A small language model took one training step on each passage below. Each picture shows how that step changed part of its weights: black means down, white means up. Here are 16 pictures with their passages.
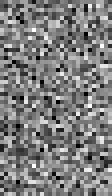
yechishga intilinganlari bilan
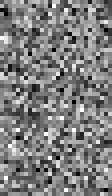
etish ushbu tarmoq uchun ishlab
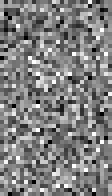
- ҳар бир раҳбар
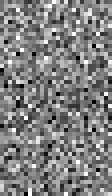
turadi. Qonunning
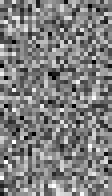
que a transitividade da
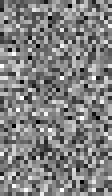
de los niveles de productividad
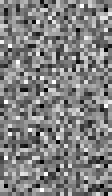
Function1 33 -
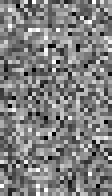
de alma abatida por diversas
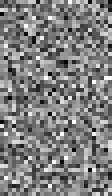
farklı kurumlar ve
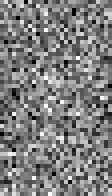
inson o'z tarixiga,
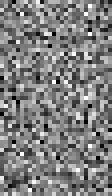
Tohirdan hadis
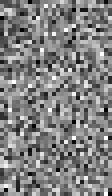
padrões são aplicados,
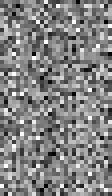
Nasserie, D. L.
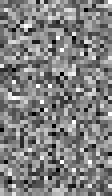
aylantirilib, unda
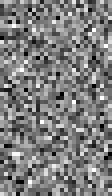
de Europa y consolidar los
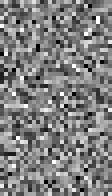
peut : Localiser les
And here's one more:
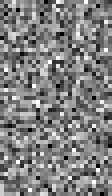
between Kazakhstan and
